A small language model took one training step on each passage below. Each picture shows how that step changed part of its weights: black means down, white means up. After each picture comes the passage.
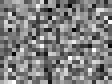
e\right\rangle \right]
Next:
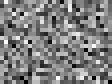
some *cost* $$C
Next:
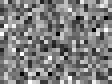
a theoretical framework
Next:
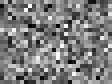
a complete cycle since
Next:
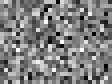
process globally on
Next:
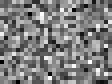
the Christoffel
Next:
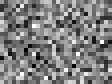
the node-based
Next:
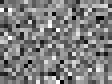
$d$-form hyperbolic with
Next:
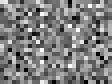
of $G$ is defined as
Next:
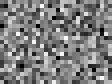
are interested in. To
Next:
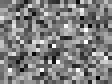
down explicitly for $ab
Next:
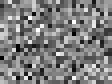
deduce that the only real
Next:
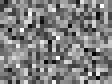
+ 1$ cells in
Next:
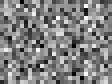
are admissible open
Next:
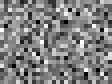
d'ordre divisant
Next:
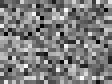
Inequality (6) can be
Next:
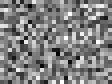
$\Delta_l$, is bounded by
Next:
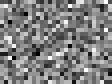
A. Horn and C.
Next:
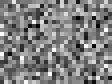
proposed framework to
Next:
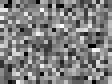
set $\mathbb{H} (
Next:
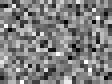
the corresponding power series
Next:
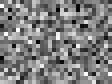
as \begin{align}
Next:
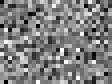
propagation and also local error
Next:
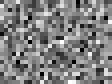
to the covariant derivative of their
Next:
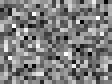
unit at machine
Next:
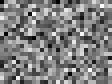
c_5$ are the
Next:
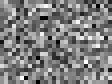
$M$ is a locally
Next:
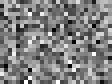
on $X_2$ such that
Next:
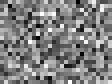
and whose composition with
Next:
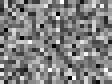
conserving energy difference
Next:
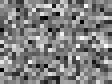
$L^1$ sense
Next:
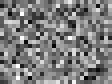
Treating the implicit system with
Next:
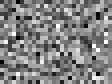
U$, or distinct from
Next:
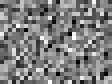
that from the lower to the
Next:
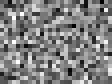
discusses future
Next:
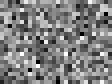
the tubes provide
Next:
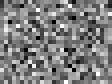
converges in law weakly in
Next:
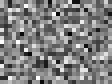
operators, i.e., on
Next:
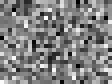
to $v$. Set
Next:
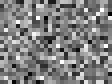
case of 'classical'
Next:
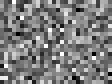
weight. Note that
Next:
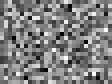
dynamics of both systems
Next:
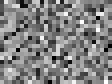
but the invariance property of
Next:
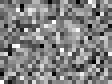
go to its integral record
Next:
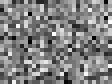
$\b$ transverse to
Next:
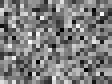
the relationship between
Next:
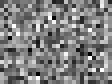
operation of associative
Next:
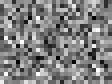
-n\alpha\rho -
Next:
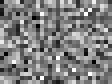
for $M$, and, hence,
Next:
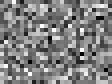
$V$ is generic (see
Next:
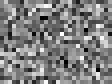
$C$ is a symmetric
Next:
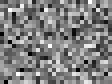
whence $g_y$ is
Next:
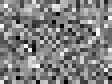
extend our analysis to the
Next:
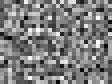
\, \rangle$ (for
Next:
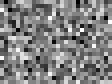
to check that the general point
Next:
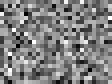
by removal of the row
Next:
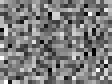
sum on the left equals
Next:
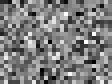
sparse perturbation
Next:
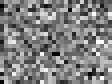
isotropy representation). By
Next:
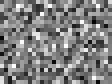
\section{Proofs of the
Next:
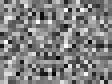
\ \ \ otherwise}%
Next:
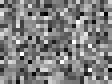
the sequence 1, 0, 1,
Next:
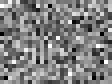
a question. A
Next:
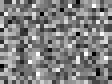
same logic applies to the
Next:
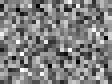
the first known example of a
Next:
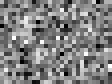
network activity at time
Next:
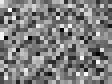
Thus, the combinatorial factor
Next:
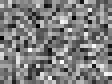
system $i$ lingers on
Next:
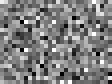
But what of a star
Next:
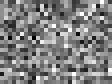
\end{conj} The case
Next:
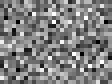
regards the selection of
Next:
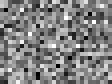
\hat{\Psi}^\epsilon &=
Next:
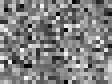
operators. The condition can be also
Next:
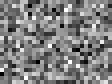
a routine argument,
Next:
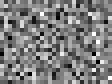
dual, whilst
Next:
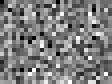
&$u$\textit{ est
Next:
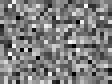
Shujun Shen,
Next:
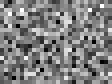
learning task, the
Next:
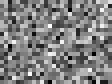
we obtain an equality \[
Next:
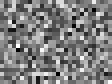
of the chain. The height
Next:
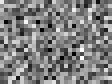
following construction of the relative
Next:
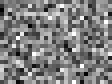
express my gratitude
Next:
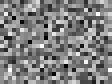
normal cdf. The
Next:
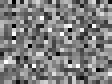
exists at least one rift
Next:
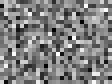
on $R^d$ and it
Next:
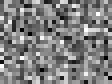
= 0 \quad \mbox{for
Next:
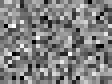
$sill_{max}$ describe
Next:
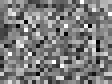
transmission lines.
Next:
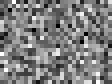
planaire exceptionnel
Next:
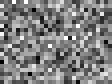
the bounded Lipschitz
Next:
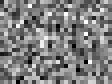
attractive alternative to
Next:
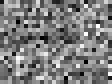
that $A_s(q)
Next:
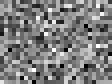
hold. However, the following
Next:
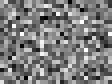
$e$ can be identified
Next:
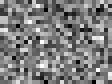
of $\aut(X)$ by
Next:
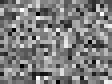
\end{align} The derivative
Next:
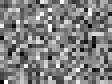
all the data points in the domain and
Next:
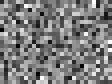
prove that the pullback along
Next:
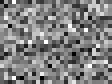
a sequence $H$ we define a
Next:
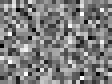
density contour cluster
